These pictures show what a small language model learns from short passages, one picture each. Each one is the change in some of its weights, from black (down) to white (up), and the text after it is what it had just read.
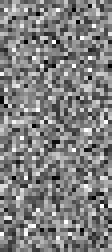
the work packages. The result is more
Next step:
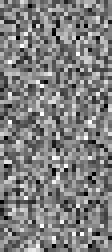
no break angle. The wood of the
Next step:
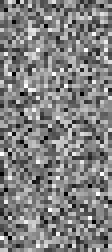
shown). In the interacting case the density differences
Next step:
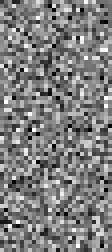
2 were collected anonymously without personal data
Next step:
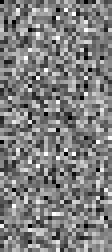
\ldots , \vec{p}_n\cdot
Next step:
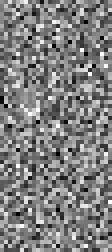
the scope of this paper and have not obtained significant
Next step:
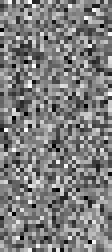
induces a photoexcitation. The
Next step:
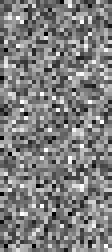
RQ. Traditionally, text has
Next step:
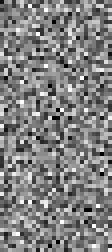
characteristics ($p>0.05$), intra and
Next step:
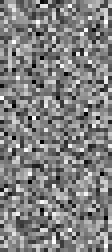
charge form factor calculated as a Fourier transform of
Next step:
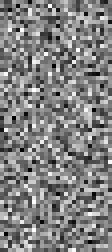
in pump, pipes, valves and
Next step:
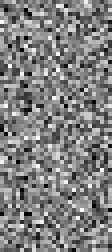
the so-called human relations, and the
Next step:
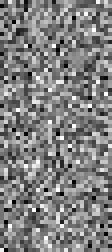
strategy was reported in [11], where the
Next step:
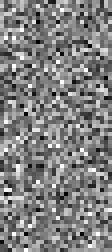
was taken and the procedure was followed. The experiments were
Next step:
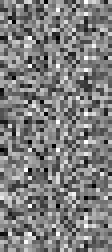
, \nonumber \eeq \beq
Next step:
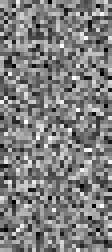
in Northern Germany supported by
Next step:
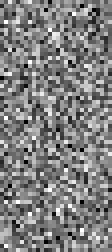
process the following changes are made to the sequence:
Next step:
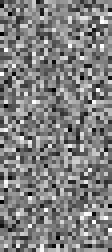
file can be obtained from either friends or
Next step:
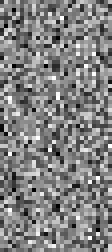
the number of non-zeros at certain
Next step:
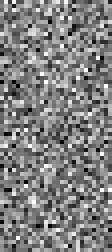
Beyond storing descriptive information and voice
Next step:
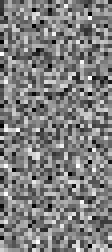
FAULTS DURING
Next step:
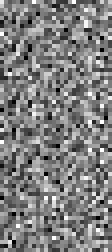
options for signature reduction, allow mission
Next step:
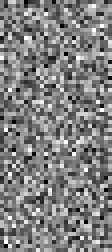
or groups' preferences [2]. The
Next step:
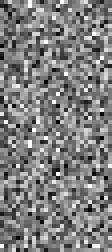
the LAD level. This partial pooling
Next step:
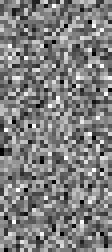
in CMFB circuit. It is a
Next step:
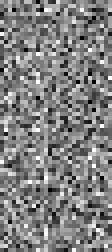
well. Given the accord between our results
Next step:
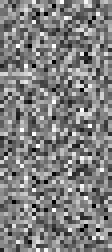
Family. Pieridae 27
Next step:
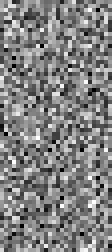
the extended rapid proton capture process could lead to
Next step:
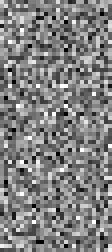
proposed for the reconstruction of mildly
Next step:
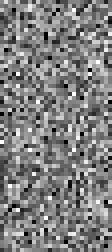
This table also contains concrete privacy
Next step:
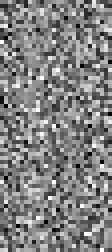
the finding discussed in the preceding section,
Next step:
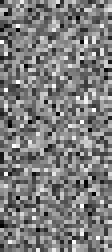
predictive modeling results were not statistically significant,
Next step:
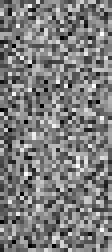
interpretation, and for compact notation indicating
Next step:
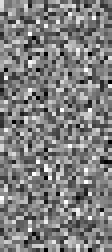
d^\dagger_\ell d_\ell \nonumber \\
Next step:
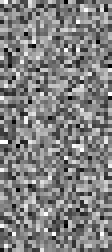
more on environmental or artificial barriers than
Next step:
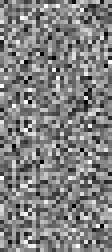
study will inform policy, practice, and research,
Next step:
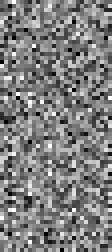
residual effect of the string open-closed
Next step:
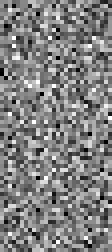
the system. This implies that in each cycle
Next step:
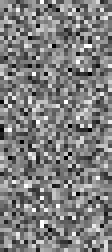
believed that honesty in
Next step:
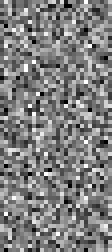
and redundant fiber optic data
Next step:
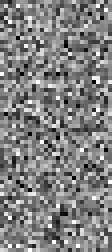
require a further 5-10\,yr to have
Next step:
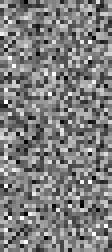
and has a bachelor's degree in
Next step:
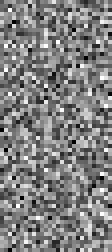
of ancilla. Indeed,
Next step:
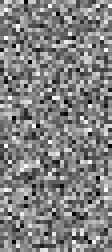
which was previously used in the control of
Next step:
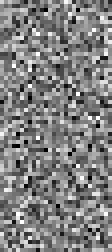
between adjacent clock-states,
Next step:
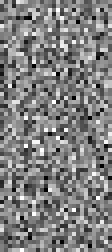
solid material at $\hat{T}_1$, which
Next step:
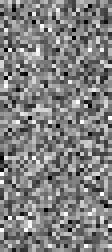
up such a transportation plan in which the total cost
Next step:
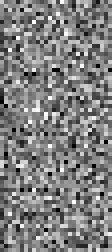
the most definite theoretical prediction for the
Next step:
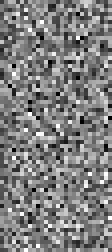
be easily established by the evident
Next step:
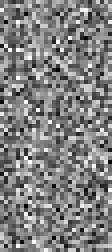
of a single well, and leading to a
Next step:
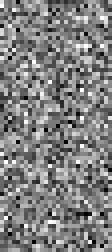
article is financially supported by
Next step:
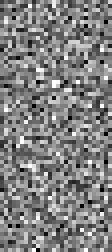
imputed values under the IFA model applied to
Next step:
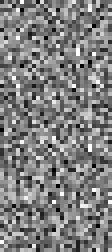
instead of 58. The polytopes
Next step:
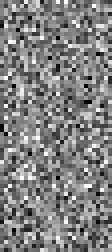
the velocity resolution). Column density is in units
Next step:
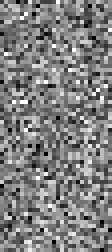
downstream costs, including those to individuals,
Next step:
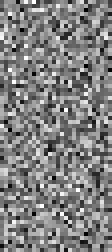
viewing habits and academic performance has
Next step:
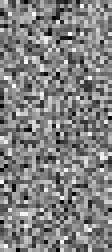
is sharply resonant in $\delta$, as
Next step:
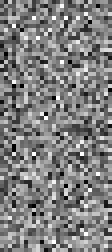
successful in increasing the participation of ST,
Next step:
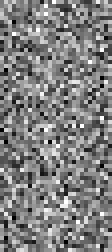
as indicators for defect prediction. For
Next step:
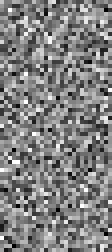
into the various aspects such as robot pose
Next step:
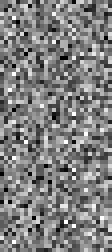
applicable ethical standards. Informed
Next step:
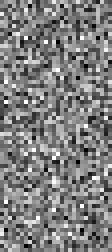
are learned using the information of the target
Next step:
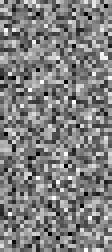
considers only carbon dioxide should not be
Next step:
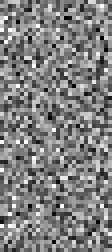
resonance and A-exciton cannot
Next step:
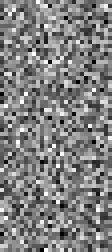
39: graphical representation of system response time
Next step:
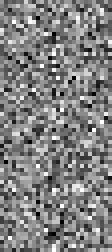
revisão sistemática
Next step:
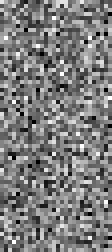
data was analysed by computer software IBM
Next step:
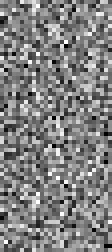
cases ($b$) and ($c$) are
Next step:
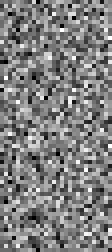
determined by observed RRs with predictive
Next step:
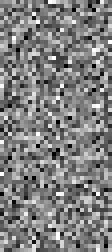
at the 5\% level, two-tailed
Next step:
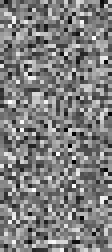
you said, then I said, I
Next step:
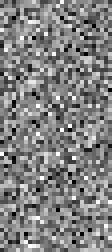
with the fact that, as shown in Fig.
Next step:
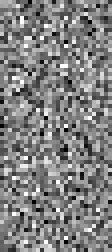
of the Sun is $a_e =
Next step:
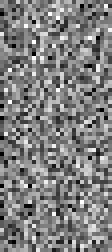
path on n vertices is denoted by
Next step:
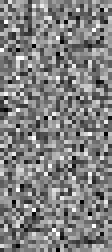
were accumulated in 3-fold complex
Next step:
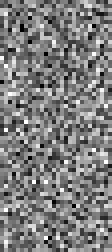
bricks and mortar). Moreover, in
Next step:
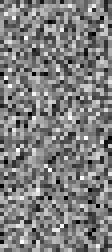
each time step and the associated endpoint
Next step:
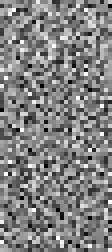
calculations with Dyson's hierarchical
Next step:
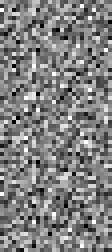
M. Bouzi, "A study on
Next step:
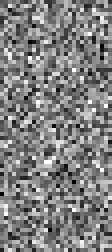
quasienergy states should not be well described by the
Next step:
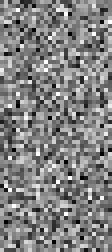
it correlated to a common disinfectant
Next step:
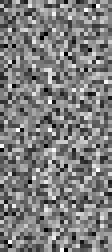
Symmetric cryptography consists in
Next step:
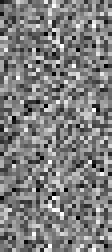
at 4° C for 10 minutes.
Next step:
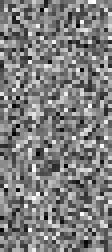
plant. Number of tubers per
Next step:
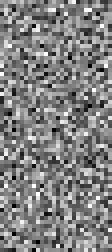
proof of concept to both showcase the
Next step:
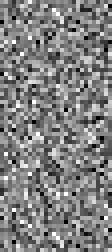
with the previous experiment. Results show that the identified
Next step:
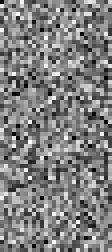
improve system robustness. \end{abstract}
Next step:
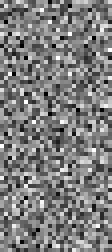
manuscript, KvH contributed to
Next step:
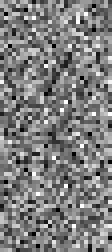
from the {\it Kp} data are compared with
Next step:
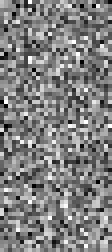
it is difficult to accommodate all of them
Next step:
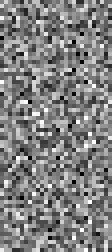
(iii)}. For any finite $\xi$,
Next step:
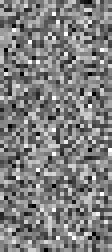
scattered, indicating there are no
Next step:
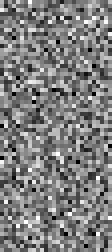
with the soil depth in comparison with the control
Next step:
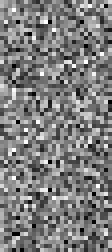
have helped countless graduates from
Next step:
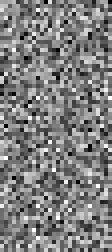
[10]. There are many dovecotes
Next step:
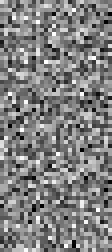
positively transform the future. With the case of
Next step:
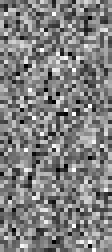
degrees given there. Clearly, there
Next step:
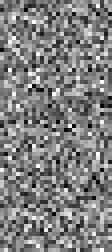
from your workplace to use what you've
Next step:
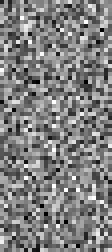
hardware. At this stage, for development, the
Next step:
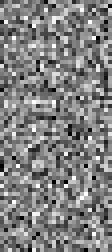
Integration During Nigeria's
